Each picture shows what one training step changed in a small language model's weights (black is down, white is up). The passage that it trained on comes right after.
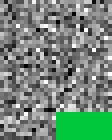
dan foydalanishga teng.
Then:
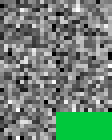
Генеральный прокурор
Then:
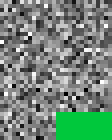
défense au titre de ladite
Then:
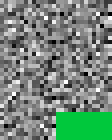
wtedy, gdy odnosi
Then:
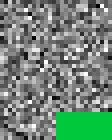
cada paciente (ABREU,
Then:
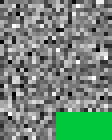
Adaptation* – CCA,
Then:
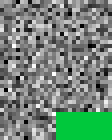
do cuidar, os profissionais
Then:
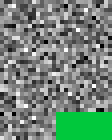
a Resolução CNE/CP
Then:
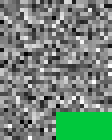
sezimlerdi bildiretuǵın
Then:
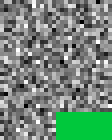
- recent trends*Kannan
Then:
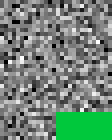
cheklangan bo'lib, ularning
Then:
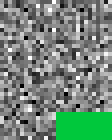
удалось оптимизировать
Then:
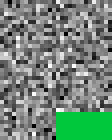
no ano de 2018 FONTE:
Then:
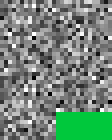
joriy qilinishi jinoyat
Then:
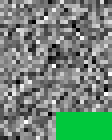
разі, якщо його можна
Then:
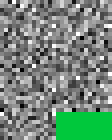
logistika operatorlari va
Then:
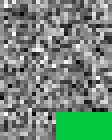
çocuğu direk olarak
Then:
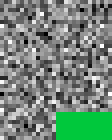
sygnału jest trudne
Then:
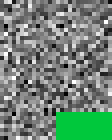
La segunda también se
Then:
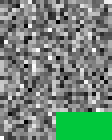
ko'p miqdori bank
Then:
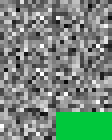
қайталану және
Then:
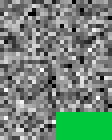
souvent parlé en termes
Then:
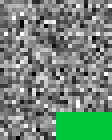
kirishish ko'nikmalarini
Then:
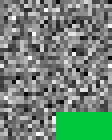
rasmiylik belgisiga
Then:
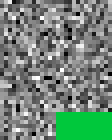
de tributo municipal,
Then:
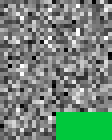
перенос электрона от
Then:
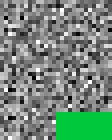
do futebol moderno e os
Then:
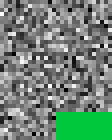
planeamento e execução da
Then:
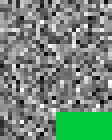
investigación preparatoria o del
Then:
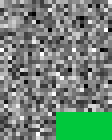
de fossa séptica ou
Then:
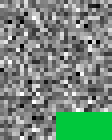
и методы. Исследование
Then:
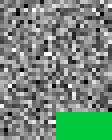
25 de *El príncipe*,
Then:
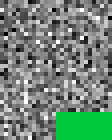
Beispielen einfach und
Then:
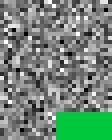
qonunchilikka joriy
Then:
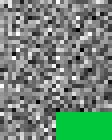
qaraganda deyarli umuman
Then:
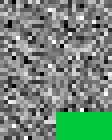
digunakan dalam analisis puisi
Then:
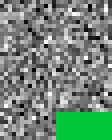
vazifasi belgilanadi.
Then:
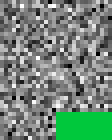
de belles âmes, qui
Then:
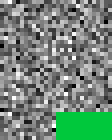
quyidagilar oqibatida
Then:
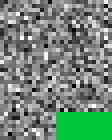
tizimli metodologik yondashuv
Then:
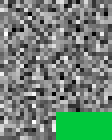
inclusiva de manera más eficiente
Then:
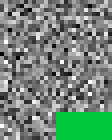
ta’lim tashkilotida
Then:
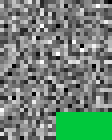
Cremona, Como,
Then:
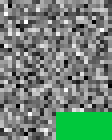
la lámina de la hoja en
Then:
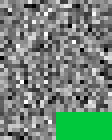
ruwxıy azıq
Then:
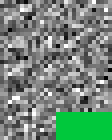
mit der Verwendung von Technologien
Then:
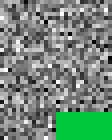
role and importance of educational games
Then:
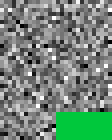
قوت این
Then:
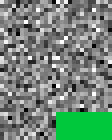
va prosodiya o'zaro
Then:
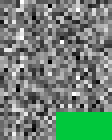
кучли антибактериал
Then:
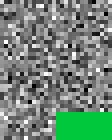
una rete globale di data
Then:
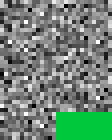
qo'llari, qo'l va
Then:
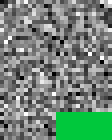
fehlt derzeit zudem eine
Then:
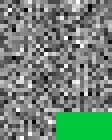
тизимларига тўхтаб
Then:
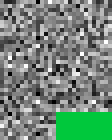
for Improving the Educational
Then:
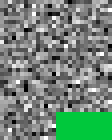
A proposta é usar esses
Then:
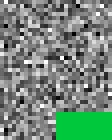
va virtual tajribalar
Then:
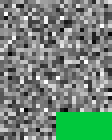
identitetga ta'siri Ingliz
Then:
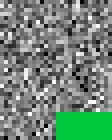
період. Отже,
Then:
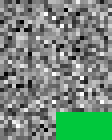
світу на Черкащині
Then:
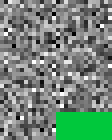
par ordinateur largement
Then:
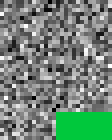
tasa de mortalidad de
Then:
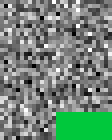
Рукопись. Текст.
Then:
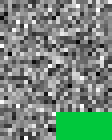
açısından belirtilen
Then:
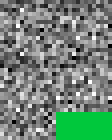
в камере сгорания
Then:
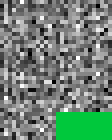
ишоралар ва товушлар
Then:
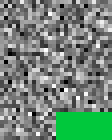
di informazioni aggiuntive.
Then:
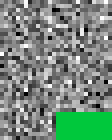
networks in the context of
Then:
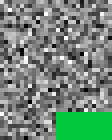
samarali tuzish uchun Dániel
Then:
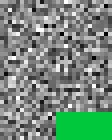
per effettuare i controlli
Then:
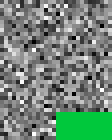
J.J. Pino Pérez,
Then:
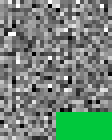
explicitou a relação,
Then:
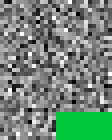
2018. Identificación y
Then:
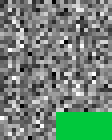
результаты занимается
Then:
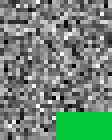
predskazali Vladimira
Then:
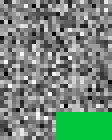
cu circa 1 mil. de
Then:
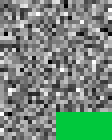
chiqadigan steroid va
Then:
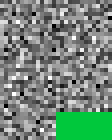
de conclusão de curso, Universidade
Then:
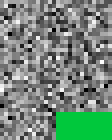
ya fuera en persona o con la
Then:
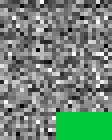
uchun keraksiz vositachilar
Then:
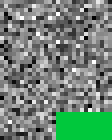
toe te passen, daar
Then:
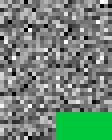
of eleven varieties of
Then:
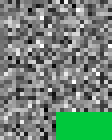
протеина и низкое
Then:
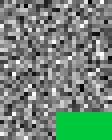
entidades territoriales, de
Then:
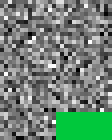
gizi balita. Semakin
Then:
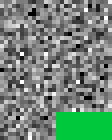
México: Universidad Nacional
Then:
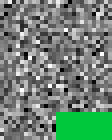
dan mereka terbahagi kepada
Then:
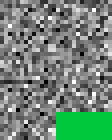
веке”. выпуск
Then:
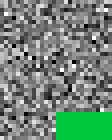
forma parte del núcleo duro
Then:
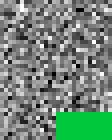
реалізації завдань
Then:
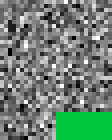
biraz daha uzun
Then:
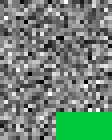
langsung antaranggota,
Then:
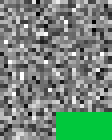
seguir rumo a colação de
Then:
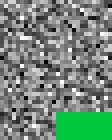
consigue implicarse en aspectos
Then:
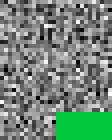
kamida 10% og‘irlik
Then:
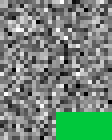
levar o jurado, em um
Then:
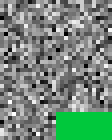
een oorzaak van de problemen
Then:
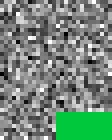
Las instituciones donde residen este
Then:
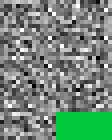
порівняти досвід
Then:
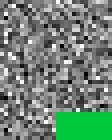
Charte ? Depuis dix
